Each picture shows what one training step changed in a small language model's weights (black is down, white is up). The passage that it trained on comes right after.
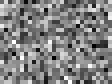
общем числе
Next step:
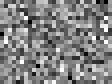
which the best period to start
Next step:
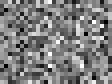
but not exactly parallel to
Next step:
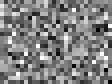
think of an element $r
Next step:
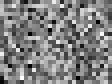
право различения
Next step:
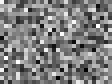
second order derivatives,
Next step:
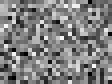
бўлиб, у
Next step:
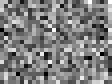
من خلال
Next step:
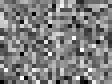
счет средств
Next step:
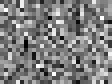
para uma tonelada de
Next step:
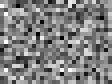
E$ obtained by translating the
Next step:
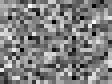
було модульне
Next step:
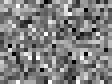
is a proper coloring of
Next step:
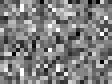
\rm Let $\Phi$ denote a
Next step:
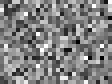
have $X^i_j <
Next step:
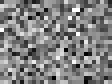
комунікації з
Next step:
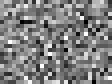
identity is the best thing we
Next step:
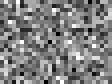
+ \xi \lambda_{j}
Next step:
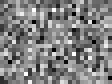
ikki guruhga
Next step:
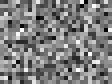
dieses Panels
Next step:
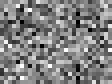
“gençlerin bu
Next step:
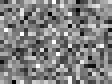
таблице № 2
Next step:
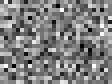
статевої функції
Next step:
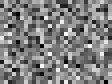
consider separately the two possible
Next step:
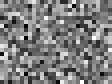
diqqatini bir
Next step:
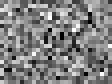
diagramma, chizma va
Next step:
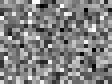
in enhancing the
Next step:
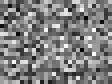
SuS aufteilen
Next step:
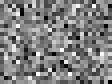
aktivieren den numerischen
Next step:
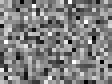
equations and solve them. This
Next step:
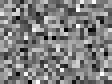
emas, mo'rt,
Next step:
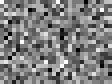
of its cohomology ring, are
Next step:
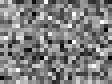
\section{Some line
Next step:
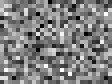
state the first main result of this
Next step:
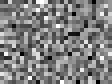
MPs puderam
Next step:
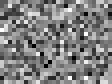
15]{ARV}). Note that the
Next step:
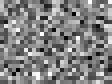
أن تتحقق
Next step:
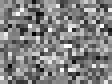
and $\mA$ an
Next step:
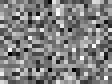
cas modéré), et en
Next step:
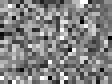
ring structure on $Y^s$
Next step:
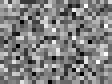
предприятий до
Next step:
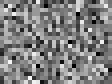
number theory and probability.} ---
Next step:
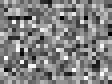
China University of Mining and
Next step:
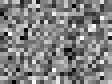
edifício em planta
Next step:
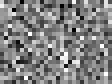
the proposed optimization framework
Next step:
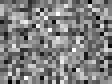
connected reductive group,
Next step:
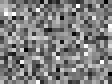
$I(a)$ requires a
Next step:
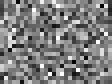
is based on the solution triple
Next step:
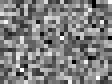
ega. "Yo'l
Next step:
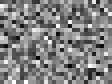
SWE, where they are
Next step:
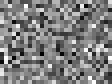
ta'sir qiluvchi
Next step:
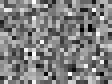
cho'ktiradi va
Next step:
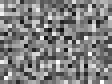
more contributions that can be
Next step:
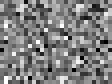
makes also sense if
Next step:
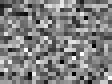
создать подобные
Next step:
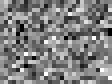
that if (in the above proof)
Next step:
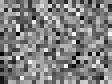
jarayoni sodir
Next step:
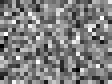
também para o transporte de
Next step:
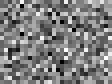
of the trivial subgroup. Therefore Corollary
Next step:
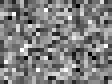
spazi di moduli
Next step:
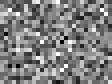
más indeleble influencia
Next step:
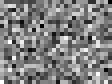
olgan jismoniy
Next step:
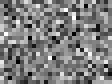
in the Maple package
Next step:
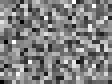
social académica y
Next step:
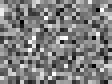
las que estarían
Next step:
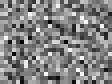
sih fitur yang
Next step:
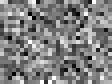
zjawiska inne
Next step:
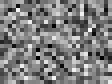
de la empresa Cheil
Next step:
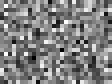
Parij iqlim
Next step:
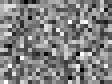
спільну творчу
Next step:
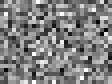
Grigoryan v.
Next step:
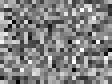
reliés par des voies
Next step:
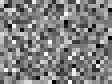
any $m\ge k$, and
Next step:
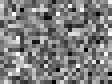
m discretized by a
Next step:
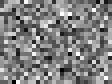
$$\aligned LHS
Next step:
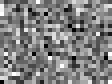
la filología no es una
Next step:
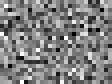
in general it is hard to prove
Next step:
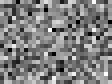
état. Certains
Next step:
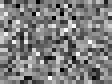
seguimento regular nessa
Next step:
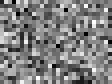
se arrojaba, y
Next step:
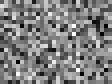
Bu jarayonda,
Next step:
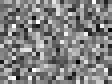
combinations of mixed
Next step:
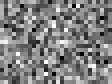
ran a large simulation
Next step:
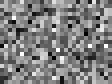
they are obliged to
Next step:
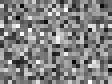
code determines a planar
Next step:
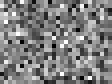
moment immediately
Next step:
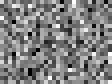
van beslissen dit
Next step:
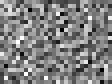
defined by a homogeneous ideal
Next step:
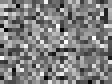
São Paulo**.
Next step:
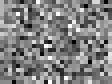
particular, the homotopy groups with
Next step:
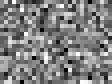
LP upper bound on
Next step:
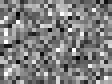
$ABC$ by this
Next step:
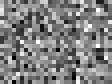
study of the size of the region
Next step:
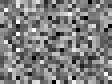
& \ldots & \ldots &
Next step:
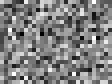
always share the
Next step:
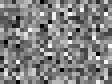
the f\/irst version of
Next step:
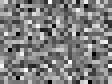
of Corollary 4.1. \\
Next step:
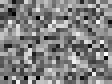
после перезимовки
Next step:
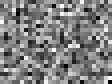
For even $k$ there is a
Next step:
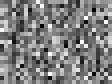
por 2TLSs. Por
